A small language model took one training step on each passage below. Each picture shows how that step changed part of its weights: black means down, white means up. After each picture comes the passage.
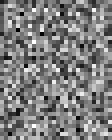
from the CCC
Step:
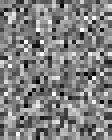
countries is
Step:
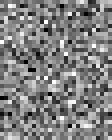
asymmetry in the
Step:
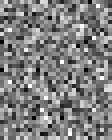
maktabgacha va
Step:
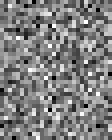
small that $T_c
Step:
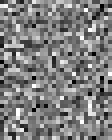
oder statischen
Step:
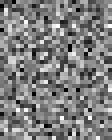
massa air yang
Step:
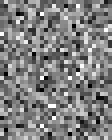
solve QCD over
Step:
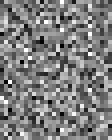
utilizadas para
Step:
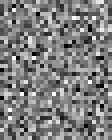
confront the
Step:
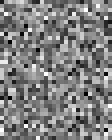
implemented and
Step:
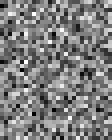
avant de les
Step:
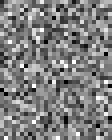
and $Q_{th}
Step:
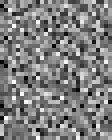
+ \partial_y
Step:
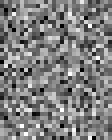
de teinte entre
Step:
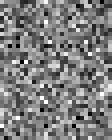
filolog N.
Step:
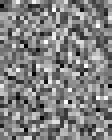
Desfechos da
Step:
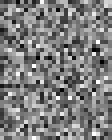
that some of the AI
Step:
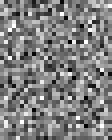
milliy ong,
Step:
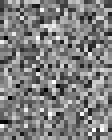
isolated tasks
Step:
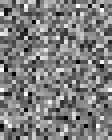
у всех
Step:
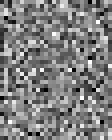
mal tem acesso
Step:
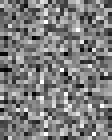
мы можем
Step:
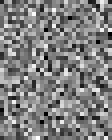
be interpreted as a
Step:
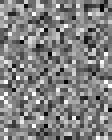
$k$ region in the
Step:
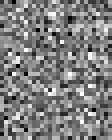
o Referencial
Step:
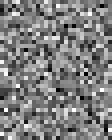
itself as the
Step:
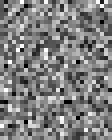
alpha phase having
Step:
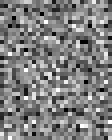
its correspondence to the
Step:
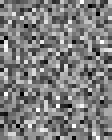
TI levels,
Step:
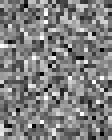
могили у
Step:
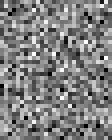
hamda ularning
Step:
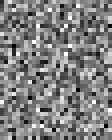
clinical data and
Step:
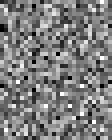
is, probes from
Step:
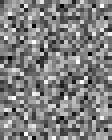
and slopes in
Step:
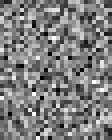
the above three
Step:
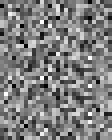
Centre, Via
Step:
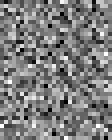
constant $c$, the
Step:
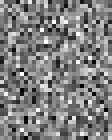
possibility is,
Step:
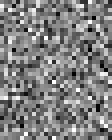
not introduced a
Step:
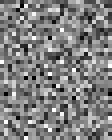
fish from recently
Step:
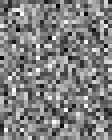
dictated by the
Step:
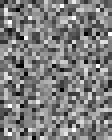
atingiu sua
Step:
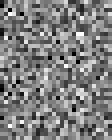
within the article
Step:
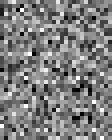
y consolidar el
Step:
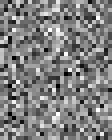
interne controle
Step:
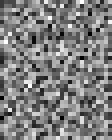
trabajos y
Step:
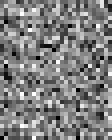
amplified and
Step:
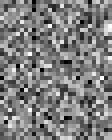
con la ley como
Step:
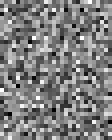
current across the
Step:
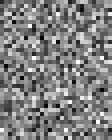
to the fundamental
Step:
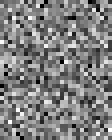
as demonstrated in
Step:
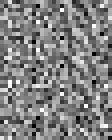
undan olingan
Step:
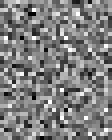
Za Hronom
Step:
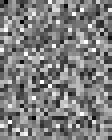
shape of a
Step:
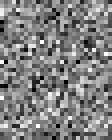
The partition function for
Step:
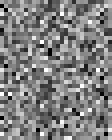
This method allows the
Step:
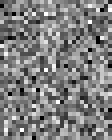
bem-estar das
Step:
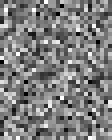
do espaço
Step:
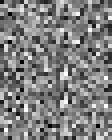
constant torsion
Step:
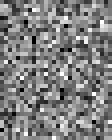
arising from a
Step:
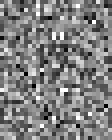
Fermionic and
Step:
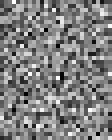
episode of star
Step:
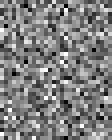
15 мартага
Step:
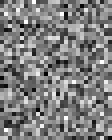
the coordinates
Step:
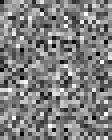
and spin wave function of
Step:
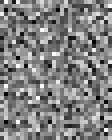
va virtual
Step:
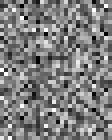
como el “marco
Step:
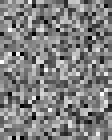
model), and studied three
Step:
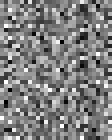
approach to a more
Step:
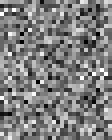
corrected for the
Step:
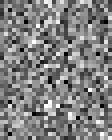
three dimensions. In
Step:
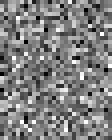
case of chondrule
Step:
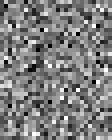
um terço dos
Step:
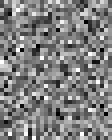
allow singlet
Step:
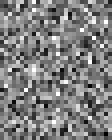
constraint, and the
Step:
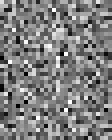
continuously in
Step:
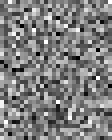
\beta \leq
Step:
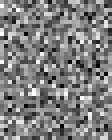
determined that the age
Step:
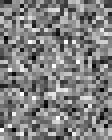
the fundamental and
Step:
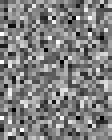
spoilage and
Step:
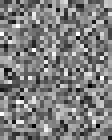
a large-scale
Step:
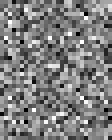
the photoelectric
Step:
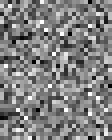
a clear signature
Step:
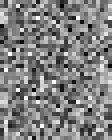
some basis functions
